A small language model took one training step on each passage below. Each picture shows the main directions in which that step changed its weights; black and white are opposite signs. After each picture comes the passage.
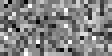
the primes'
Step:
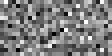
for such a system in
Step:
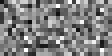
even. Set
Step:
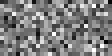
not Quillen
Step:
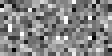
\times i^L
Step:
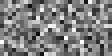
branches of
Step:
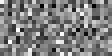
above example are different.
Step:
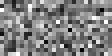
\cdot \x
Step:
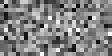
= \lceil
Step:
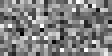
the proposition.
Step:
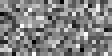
algebra may at the same
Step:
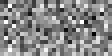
following result which states
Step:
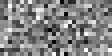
and boundedness properties of
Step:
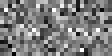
are imposed.
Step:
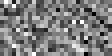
to evaluate
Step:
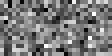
same rates of convergence
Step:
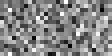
the membrane
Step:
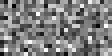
context of the
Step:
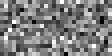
proposed system if
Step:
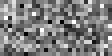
instances with
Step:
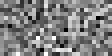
the parameter domain with
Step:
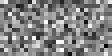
that, using both
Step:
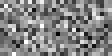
the elliptic
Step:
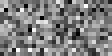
be found in
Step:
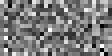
closed set, and
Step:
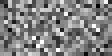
better use of
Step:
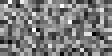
revision has
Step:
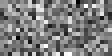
the right complex and
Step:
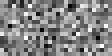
true for every
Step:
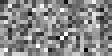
following property, which is
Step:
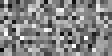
We show that if,
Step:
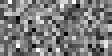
as standard deviation
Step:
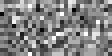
has degree k;}
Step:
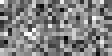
solution is presented in
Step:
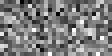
the other hand, by
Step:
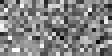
each fixed $j$,
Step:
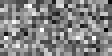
OPS --
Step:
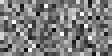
first object we use
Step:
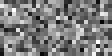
Below we will
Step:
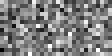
variety of dimension
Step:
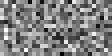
of $F$ on
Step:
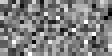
we have \[
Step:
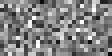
~ & \displaystyle
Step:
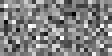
into $\rth$
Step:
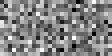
table $V$
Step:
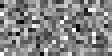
pair additionné
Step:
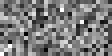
the product of $\beta
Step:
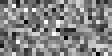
fields (as
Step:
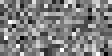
will sometimes write
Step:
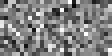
for $1 \le
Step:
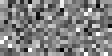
smoothness of some
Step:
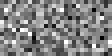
and $\gamma$. Since
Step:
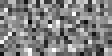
Hence we get the dimension
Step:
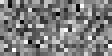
homological intersection
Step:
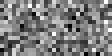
paths $\xi$
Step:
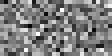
2.5 then implies
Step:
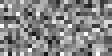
research has
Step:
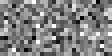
Lemma }[section]
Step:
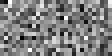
rational form to define
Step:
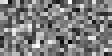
yields \(
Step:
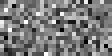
in case $m
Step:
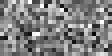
connected, we see that
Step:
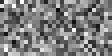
\L \otimes
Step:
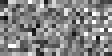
6-8 should
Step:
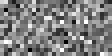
to a decrease
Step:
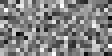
than $2$ in
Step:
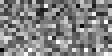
length in their
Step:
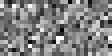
twistor function
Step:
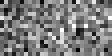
(which we denote by
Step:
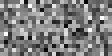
and Higher
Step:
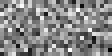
are each others'
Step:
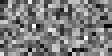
field of finite degree over
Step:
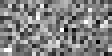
a simplicial
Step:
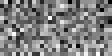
area of this
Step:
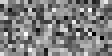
such equations. Here
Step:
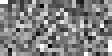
example, we have
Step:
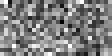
more general form of the
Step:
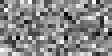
edges, so
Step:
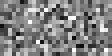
Kudota and
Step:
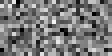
univalent vertices of
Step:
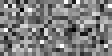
rather dim
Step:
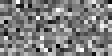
There are two
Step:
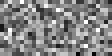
were conducted
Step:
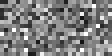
sequence. By taking
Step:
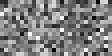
this paper we assume that
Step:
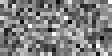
need to define a set
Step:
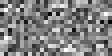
{\bf Topological
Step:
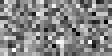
length $n$
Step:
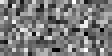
above scheme. We
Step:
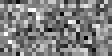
on homology so that
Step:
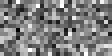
We have in submodule
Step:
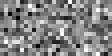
to the torus
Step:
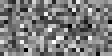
polynomials are used.
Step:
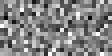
at most one of
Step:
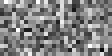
spanned by
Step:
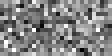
the analytic invariant
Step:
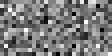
Then, as well as
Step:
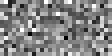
monomorphism, where
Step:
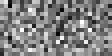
topology of pointwise
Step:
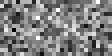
\quad \text{
